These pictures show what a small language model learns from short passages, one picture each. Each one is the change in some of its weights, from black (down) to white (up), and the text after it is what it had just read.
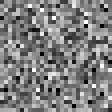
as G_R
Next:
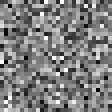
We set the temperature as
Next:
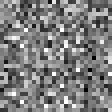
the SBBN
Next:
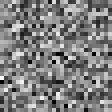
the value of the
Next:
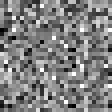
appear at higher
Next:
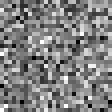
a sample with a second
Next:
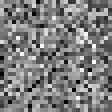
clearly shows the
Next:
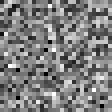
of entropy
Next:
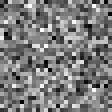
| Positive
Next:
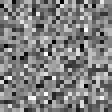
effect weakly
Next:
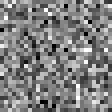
image produced by
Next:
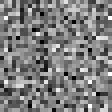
to 0, if D
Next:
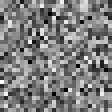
nuts and
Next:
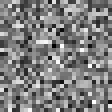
the traditional
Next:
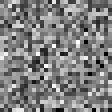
the behavior is
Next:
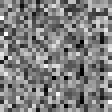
or cake surface.
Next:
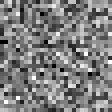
to be aware of
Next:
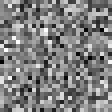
the stress.
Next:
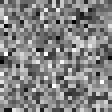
type, the units
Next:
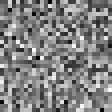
for several
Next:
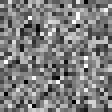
outcome of
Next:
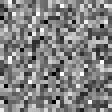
music like
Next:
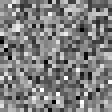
the experimenters.
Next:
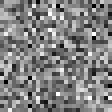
be explained by
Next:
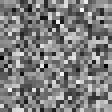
the user by
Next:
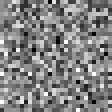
the star formation rate
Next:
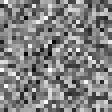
currently available
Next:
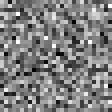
μ be a
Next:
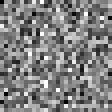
relatively high.
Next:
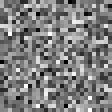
onto challenges
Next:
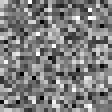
is a color
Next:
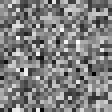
the formulation was
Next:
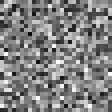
of isolated
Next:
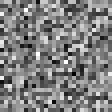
impact on the dimension
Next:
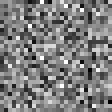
$k$. This
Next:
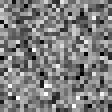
surface as a result of
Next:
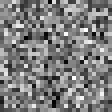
the choice of
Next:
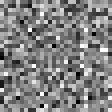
larger (in
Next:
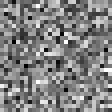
field component normal
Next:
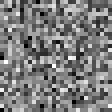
to make the
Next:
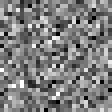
test the rule the
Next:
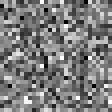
the slurry
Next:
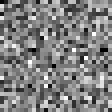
(see Reeves
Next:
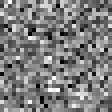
observed to decrease
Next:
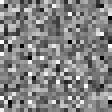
medical education
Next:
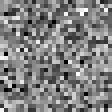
scale, following by
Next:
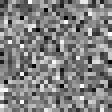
dominant limiting
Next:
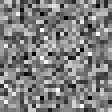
took place between
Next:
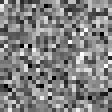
j is calculated by
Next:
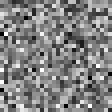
frequency range, high current
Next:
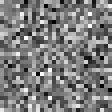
also challenge the
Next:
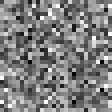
be such that all
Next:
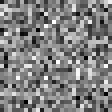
updated data also
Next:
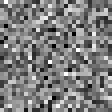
currently force the
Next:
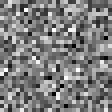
from this analysis because it
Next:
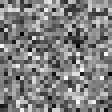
sampling), 1
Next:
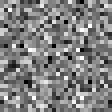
process of creative
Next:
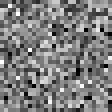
are closed related with
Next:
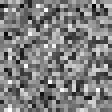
But how can
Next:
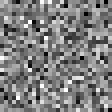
It worries me
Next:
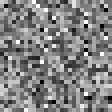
as QMSim
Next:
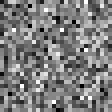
She obtained her
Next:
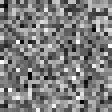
SI). In
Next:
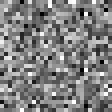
higher than in the
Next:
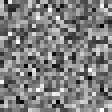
are either
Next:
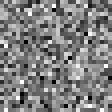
indicate the need to
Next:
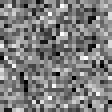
whole, the
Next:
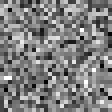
even if Gribov
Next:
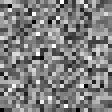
is how we approach the
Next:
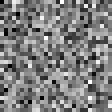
We look at
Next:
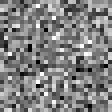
is evaluated via
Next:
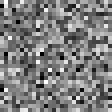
model that electrons
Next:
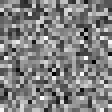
contents below
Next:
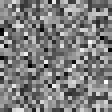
the neutrino
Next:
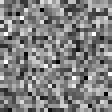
description of
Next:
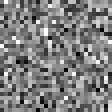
interesting to stress
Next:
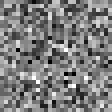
with an initial
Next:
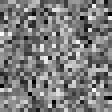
Pedro de
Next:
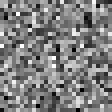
remain important, they
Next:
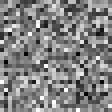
has impacted high energy
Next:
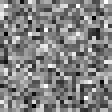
Linear regression
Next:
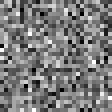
to benefit
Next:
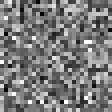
to the LSO
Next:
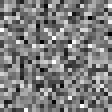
to execute.
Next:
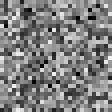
the collector
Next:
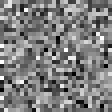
from the emission at
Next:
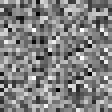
widely used
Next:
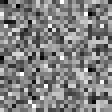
the most significant increases
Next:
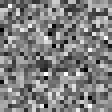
are about 10,
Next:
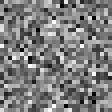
decrease in
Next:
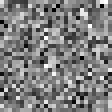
models of woven
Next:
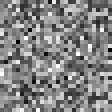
the density functional
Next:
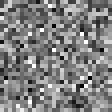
and constructive
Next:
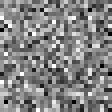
mass matrix must
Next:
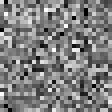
separated in
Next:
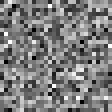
of which the following
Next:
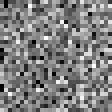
Along with cases of
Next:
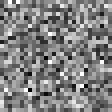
and music.
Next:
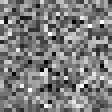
and Hoque
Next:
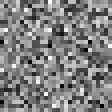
corrections additional
